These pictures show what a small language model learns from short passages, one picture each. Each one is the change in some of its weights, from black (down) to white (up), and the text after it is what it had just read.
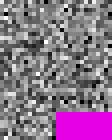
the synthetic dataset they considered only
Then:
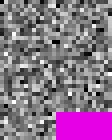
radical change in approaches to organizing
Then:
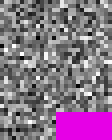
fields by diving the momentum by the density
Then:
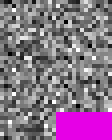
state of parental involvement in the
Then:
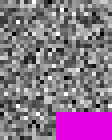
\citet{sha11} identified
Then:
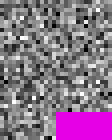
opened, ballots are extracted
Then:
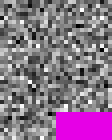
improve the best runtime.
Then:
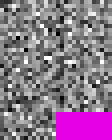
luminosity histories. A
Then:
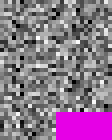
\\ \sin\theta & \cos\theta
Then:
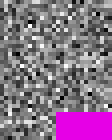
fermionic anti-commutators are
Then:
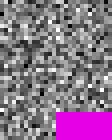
safely done in this case. In order
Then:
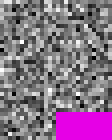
the form in Eq.\ (9) with a real
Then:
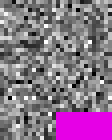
the powerful and influential, particularly in
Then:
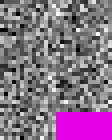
efficient photocatalysts with maximum
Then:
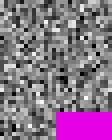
details of the people we have utilised,
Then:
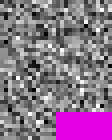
Planetary Sciences, 202
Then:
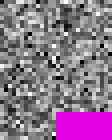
tasvirlash uchun
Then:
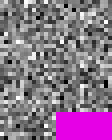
employee organizations/associations in the
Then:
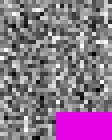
As such, a ‘Mid-term’
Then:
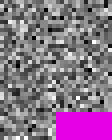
(2014) Why W neurons
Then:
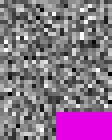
external mode is given in Figure 4.
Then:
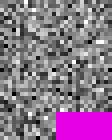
KOSEF (Korea);
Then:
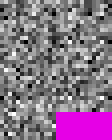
from (\ref{TF:eq1}) by
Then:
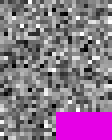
authors are working on the experimental
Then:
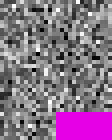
LMS platforms. This study has some
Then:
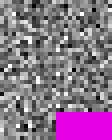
of the users in such a way that the data
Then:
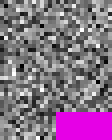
be converted by the procedure
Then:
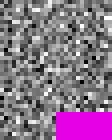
on a jottor with a block
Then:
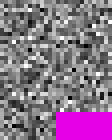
communication. By dynamically selecting the
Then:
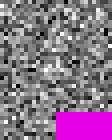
Elon Musk and Sam
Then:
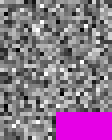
Student's survey Another
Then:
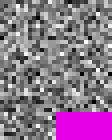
renormalized perturbation theory which
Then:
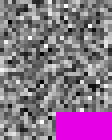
with a cryoprobe (Figure 1). Figure
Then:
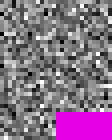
outage probability, $P_{so}$. To
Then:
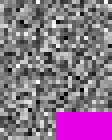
agreements were observed with compared with real measurement
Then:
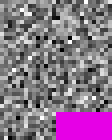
models, and looking for them in different production
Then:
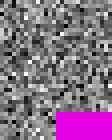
examining early-stage molecular
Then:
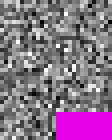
em})$. The observe phase is determined
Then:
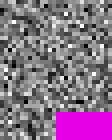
m/min. Table 2 lists the tests
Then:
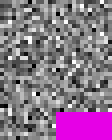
of the air pipe is 315
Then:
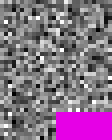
on HCl (25 ml) containing
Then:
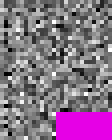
a number of possible chloro species dependent
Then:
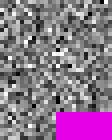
delivery of services in 5G networks
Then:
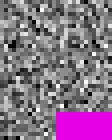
laser pulses at 800 nm
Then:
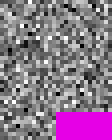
$k$ is a parameter controlling the
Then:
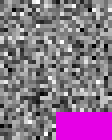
\ac{UE}, as depicted in
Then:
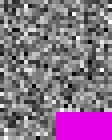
show that the BMS and NU groups can be
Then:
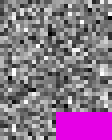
Astrophys. J. Suppl.}
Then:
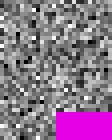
emerges through the interaction of human potential,
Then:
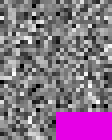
of procedures that must be followed
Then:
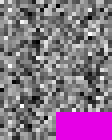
as well as the researchers all over the
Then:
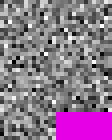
acquisition missions, rapid
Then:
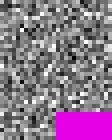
and current waveforms of HVHF
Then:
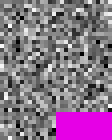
and anti-fermion with helicities
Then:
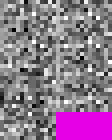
items, and then they are ordered in
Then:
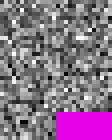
medium. For the appearance of
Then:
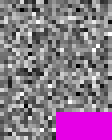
to trapped fields was measured by
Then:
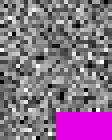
rest of the experiments. Photo 1 shows
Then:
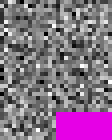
clear social implication. I quote from
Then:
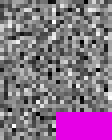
result in a significant speed up and reduction of
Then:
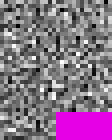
atoms and loose energy significantly
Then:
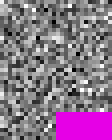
and Research Institute, India
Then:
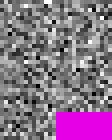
obesity as the only risk factor and
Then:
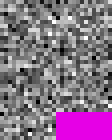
helps in identifying trends, it
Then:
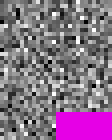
\begin{center}{\Large \bf
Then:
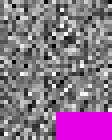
necessarily be considered as “models or
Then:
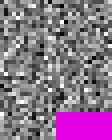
(Central Administrative
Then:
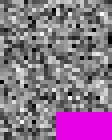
{Solanes}, {Valotto},
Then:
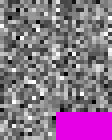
we summarize the arguments presented
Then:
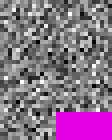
are mainly observed in the valence bands due
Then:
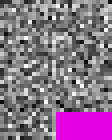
mode converter based on lateral
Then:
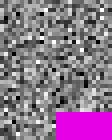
\BibitemOpen \bibfield {author}
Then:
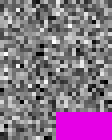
event is inactive and when an event is
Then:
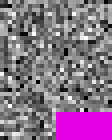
distribution since the desired envelope is
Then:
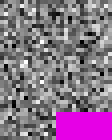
all the nodes are dead at 2000 round
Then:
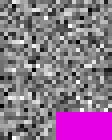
S12.4. Test for L =
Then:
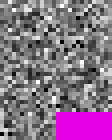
technology development is proposed for increasing the
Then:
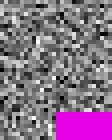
This research received no grant from any
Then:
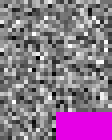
Publishing. - Sprott, D.
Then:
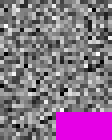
spectra from the quark surfaces could be
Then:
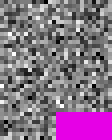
to copy the selected individual replicas into
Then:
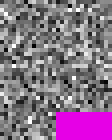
participation in municipal and
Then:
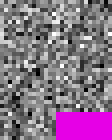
is simple and can be done with your
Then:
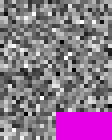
squares structural equation modelling
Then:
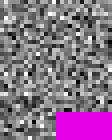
systolic BP readings on two or
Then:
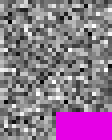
that the OH/\hcop\ ratio also
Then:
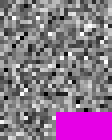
methane would become the dominant
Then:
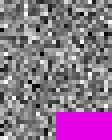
transitions in the LMG model.
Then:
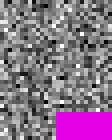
admissible solution increment, the consistent
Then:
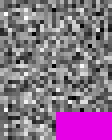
from PBH-DM scenario which
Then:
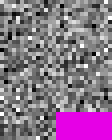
(private individual, scarce reference
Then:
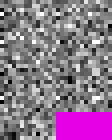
MS 475 NASA Langley
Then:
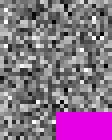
design our implementation as general as possible. This means
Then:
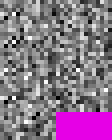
in Eq.~\ref{eq:def_AB}
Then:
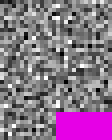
mandatory travel but the fear of
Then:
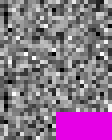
predominate both when overlapping with
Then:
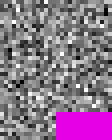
between individual facts, concepts, and
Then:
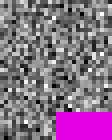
we see, each right is very closely
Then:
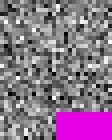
Physics, University of Gothenburg,
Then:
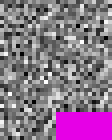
and Innovation, CLARIN and the
